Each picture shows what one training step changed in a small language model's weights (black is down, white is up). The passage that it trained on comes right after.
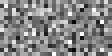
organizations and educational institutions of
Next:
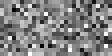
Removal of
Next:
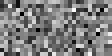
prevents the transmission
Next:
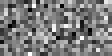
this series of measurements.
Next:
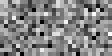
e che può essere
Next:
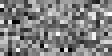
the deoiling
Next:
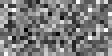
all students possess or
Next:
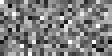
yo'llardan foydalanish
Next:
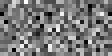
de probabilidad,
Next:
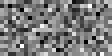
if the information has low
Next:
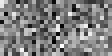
torres de la
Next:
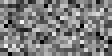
as the anode and
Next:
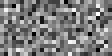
a ApoE também
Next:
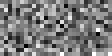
tenglik, ijtimoiy
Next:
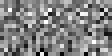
Sens.*, vol.
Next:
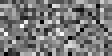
memiliki rentang
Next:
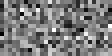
particular care. The
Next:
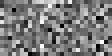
in adolescence
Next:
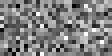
Education and Skills
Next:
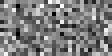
faculty of
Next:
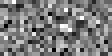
of C=C
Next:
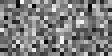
fíjate en
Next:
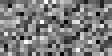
known [8], but
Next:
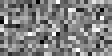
data, performed the
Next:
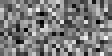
public sector to be more
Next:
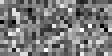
solidão. Figura
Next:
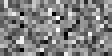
imkoniyatlarini namoyish
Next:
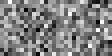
Proyecto de
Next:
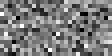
c_1 \times
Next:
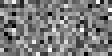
for about 70% of
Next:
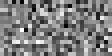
the mean genitalia
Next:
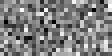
específica (Lei
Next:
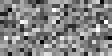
addressed the research
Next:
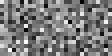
для его работы
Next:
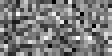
15 babies were
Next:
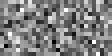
Design Handbook –
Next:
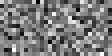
deliverables of the project
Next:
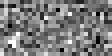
the recorded laboratory
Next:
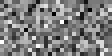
u pogledu
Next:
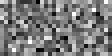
roles may be
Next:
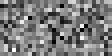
to statistics indicating
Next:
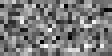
and normal vocal function
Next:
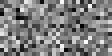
taqdim etadi.
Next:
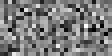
HOLE UV
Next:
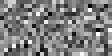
Has gifted
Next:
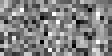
performed chromatographic
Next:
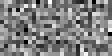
fields. To this
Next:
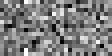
the membranes in
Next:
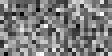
informasi. Respon
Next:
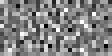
Journal drug delivery,
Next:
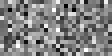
bilan ajralib
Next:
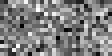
al., *The
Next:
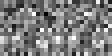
article can be found online
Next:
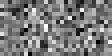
b) If the
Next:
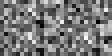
publicly available on
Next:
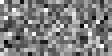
la fiscalización de
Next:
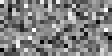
programs that are culturally
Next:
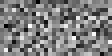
PIRLS International
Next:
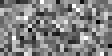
sincerely and
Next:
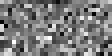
according to ecological conditions.
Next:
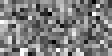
Confecção de
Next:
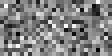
affecting the public's
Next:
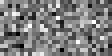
aniqlanishi uchun tadqiqot
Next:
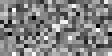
women's rights,
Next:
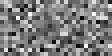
akan selalu
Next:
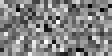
XVIII ²
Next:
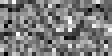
of thing,
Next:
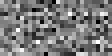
boa documentação,
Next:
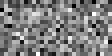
Culture is an essential
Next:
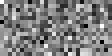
shifting the vector's
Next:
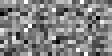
kirib bormoqda,
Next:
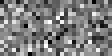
pressures and no matter
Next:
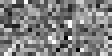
were made from its
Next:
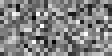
yaxshi deya
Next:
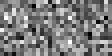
sonora e queda
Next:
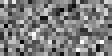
in fish tissue and
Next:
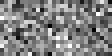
sources .xls
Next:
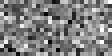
pixel. The
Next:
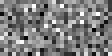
supreme high
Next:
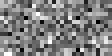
ekanligi ilmiy jihatdan
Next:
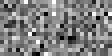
At a constituent level
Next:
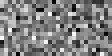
torna aos
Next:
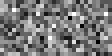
Despite the advantages
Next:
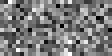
in terms of receiver
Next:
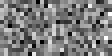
five different spatial
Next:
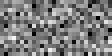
No No No No No
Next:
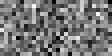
retribuciones del
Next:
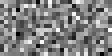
fields of microbiology
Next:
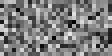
training in Responsible
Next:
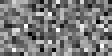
se modela el
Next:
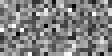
Online Journal of
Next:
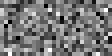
as well as an
